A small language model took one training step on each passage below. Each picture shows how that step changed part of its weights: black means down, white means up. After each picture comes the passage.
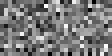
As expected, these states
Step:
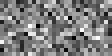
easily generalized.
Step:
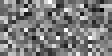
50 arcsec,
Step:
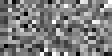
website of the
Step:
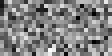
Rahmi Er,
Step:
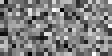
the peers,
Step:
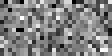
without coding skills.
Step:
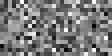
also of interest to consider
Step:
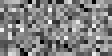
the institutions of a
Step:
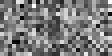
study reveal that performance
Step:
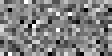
the dimensionality of the
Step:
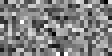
be included to further
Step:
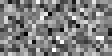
how's) must
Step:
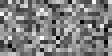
the 3GPP models
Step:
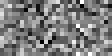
свойства. В
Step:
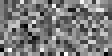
extension of the
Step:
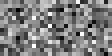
para crecer en
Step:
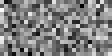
gradient descent
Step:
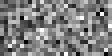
hampered by the
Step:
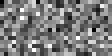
key factors, but the
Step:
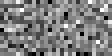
keyboard. But a
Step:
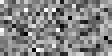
encapsulated in
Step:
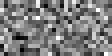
which correspond to alternative potential
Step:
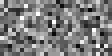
darkness for 28
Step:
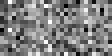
available at the European
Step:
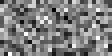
the change in the independent
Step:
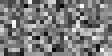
voltages, respectively for
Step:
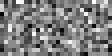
that our goal here is
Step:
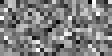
peak recovery. The
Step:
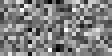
to a gain by a
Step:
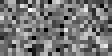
as we will see.
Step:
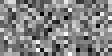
physical education. The type
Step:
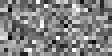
89 Fallow
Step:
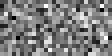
Often, like
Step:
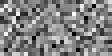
association was observed between
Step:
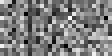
Turkish Journal of
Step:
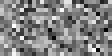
and statistical accuracy. The
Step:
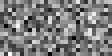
depend on the delay parameter
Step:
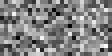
established to discard
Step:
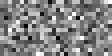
addition of Knowledge
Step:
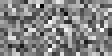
nasabah yang
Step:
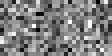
ISSUE 3
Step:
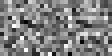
its catalytic site
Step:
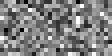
fuzzy transfer learning.
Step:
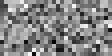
fors tili,
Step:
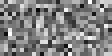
Silva –
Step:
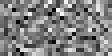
patient's condition while
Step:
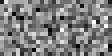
This work establishes
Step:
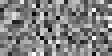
\equiv \int
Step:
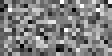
to galactic
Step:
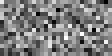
a resurgence in
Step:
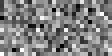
and means were used to
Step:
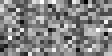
of the total amount of
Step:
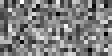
quality of service for this
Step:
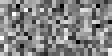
system commonly known as
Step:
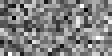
distance learning in the
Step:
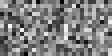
system in the language of
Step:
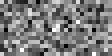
transfers to the
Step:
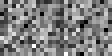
training of future teachers in
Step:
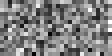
(2h treatment)
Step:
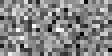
But many verses respect
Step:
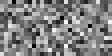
32% and the peak
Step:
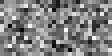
is bounded,
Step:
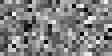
energy from one branch
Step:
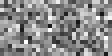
historic waterways
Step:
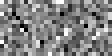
les facteurs
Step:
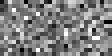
all. We resolve
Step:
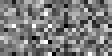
во время
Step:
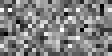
and European Union,
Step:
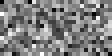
tizimli va fundamental
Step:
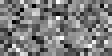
Hopkins University
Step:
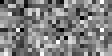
oshiradi va ijodiy
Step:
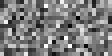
debates, addresses
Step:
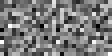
model is produced, it
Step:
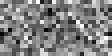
vicinity to
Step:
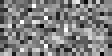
optimistic that the
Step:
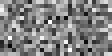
the overall user base is
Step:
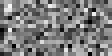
beta, and are
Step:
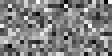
STAGE OF
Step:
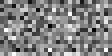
the slab and a
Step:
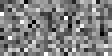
of Illinois
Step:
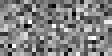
vitamin D
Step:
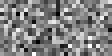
Citations 1
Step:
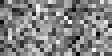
which may affect behaviors
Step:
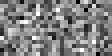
manage psychological
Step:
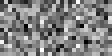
factors of vaginal
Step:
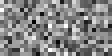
(spanning the
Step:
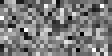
abundances. Here,
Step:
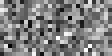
post-processing in
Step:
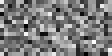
fixed-dose combination
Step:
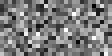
standard, acceptable
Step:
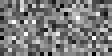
\I\ theory
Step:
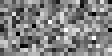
tiklash bilan
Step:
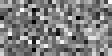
movement only takes place
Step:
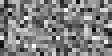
be circular with
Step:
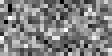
wine material and
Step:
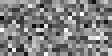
period can easily collect
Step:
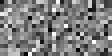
main goal of this study
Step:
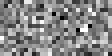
small satellites and
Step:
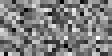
the correlation between the orbital
